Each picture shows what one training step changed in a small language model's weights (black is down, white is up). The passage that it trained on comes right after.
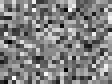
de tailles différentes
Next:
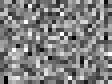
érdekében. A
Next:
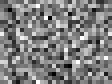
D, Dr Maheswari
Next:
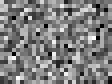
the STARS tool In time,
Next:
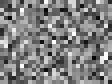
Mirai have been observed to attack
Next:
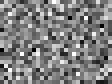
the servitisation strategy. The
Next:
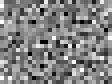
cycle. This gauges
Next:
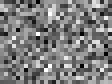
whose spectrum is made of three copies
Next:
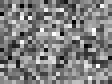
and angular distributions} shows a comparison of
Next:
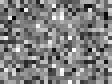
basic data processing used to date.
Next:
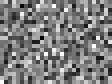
and magnetization measurements show that it is possible
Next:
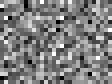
iste'molchining tovar
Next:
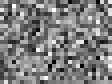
constant across all objects in the limit of
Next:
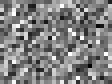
(image size) has to be
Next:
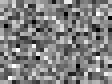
was previously analyzed along the extra dimension,
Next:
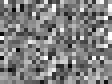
ex. ex cult. z
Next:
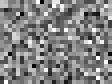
The transformer-based transfer module
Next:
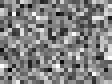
strains, obtained from the
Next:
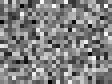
and further hypotheses must be made when
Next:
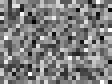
of ionization equals the rate of
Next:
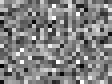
which are composed of a limited number
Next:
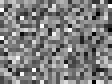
наук. Каждый
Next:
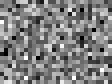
one is multiple image haze
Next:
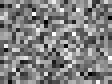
contracting firm,
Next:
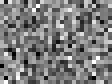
complex successions and distributions of musical
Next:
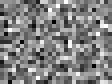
certain ultrasonographic characteristics, such
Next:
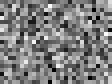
functions) show that the fluctuating part
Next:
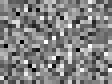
brought to the paediatric
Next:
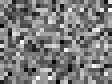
of such relation between CPU usage
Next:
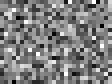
Ansinnen nicht widerstehen
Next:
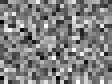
davri muhim ahamiyat
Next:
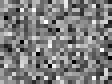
і управління*.
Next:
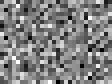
dunyoning yangi
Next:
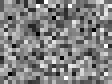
it needs to be smaller than the
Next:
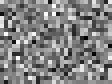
IEEE Innovative Smart
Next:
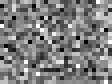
fern-like lines in
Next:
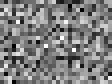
dalam memperjuangkan
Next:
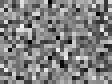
level. Box 3 Human rights
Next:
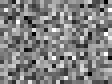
validation for our numerical code.
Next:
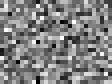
decreased day by day, that
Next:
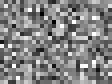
5) Denysenko,
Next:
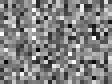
still gathered. In
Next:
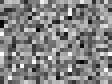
qiladi, badiiy
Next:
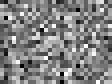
à hipertensão
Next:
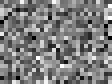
which can drive out apps from
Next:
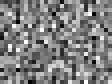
slope descends into the
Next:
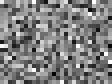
deflection angles, we use
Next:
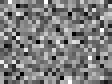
S$. Consequently, by denoting
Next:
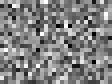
yang relatif besar
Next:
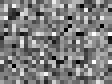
to the diagnosis and treatment of
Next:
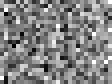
thoroughly tested, prevent any
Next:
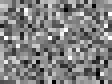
hence not I (0). The
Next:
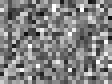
on the projects included in the G +
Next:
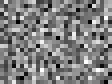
constant. In the present context, such
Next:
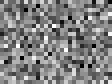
dapat menjadi model
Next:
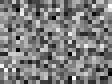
on the school premises.
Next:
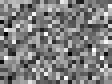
moment, then, the local space
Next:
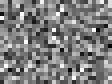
of professional self-determination within
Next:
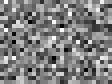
Morro, embora iniciadas
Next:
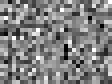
sensitive techniques, can provide unique information
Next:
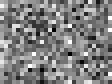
(N) through insulating
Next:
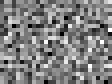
halal procedures [28]
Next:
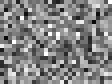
clusters have an isosurface concentration
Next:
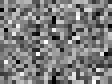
(21%), что зависит от
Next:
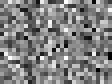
$ x $, respectively, while $
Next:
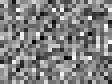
equivalent to Eq. 34 in
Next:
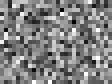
of the CCF reconstruction process.
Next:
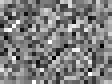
baholash usullari
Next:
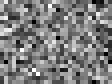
should come from “in kind” and
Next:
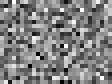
how trust and confidence in response
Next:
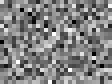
o falar de Hamlet do
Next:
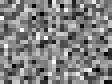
for instance [41].) VF
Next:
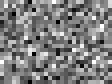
residues and cross-links from
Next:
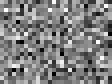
weighted standard deviation). This in turn
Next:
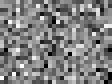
40 artículos publicados en
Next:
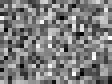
a finite sub cover. Definition
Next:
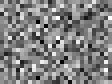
unique. 2. Impact of
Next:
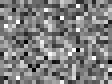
rivojlangan ayrim davlatlarning
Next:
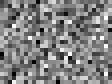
important to examine both soil
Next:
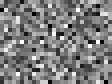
System Education system proposed by Gandhi
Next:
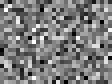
is constrained by the condition that numerical
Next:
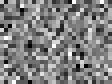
\textbf{Nr Assigned
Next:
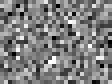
исследования использовался метод
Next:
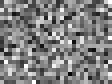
contribution to the thermal conducting. In
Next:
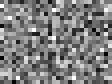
after electrochemical test. Figure
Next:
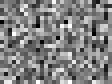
of Near Infrared
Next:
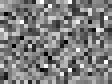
the numerical relation between the four time scales
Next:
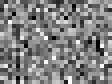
Networks} We tested our algorithm
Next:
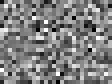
por ordenador (CMO)
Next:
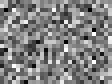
literature on responsible leadership suggests
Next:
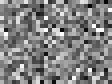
ICH guidelines. Hence the
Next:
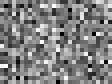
{\em Ginga} and the
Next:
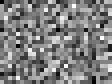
oriëntatie van
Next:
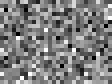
which access is controlled via a
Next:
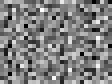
de tempo em que as
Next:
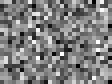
limit, we infer a much larger
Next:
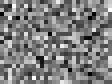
Journal Article: Levkina
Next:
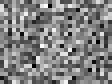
the weed with reduced N
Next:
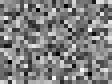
considered as high velocities by our
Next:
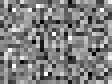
Nguyen, N., et
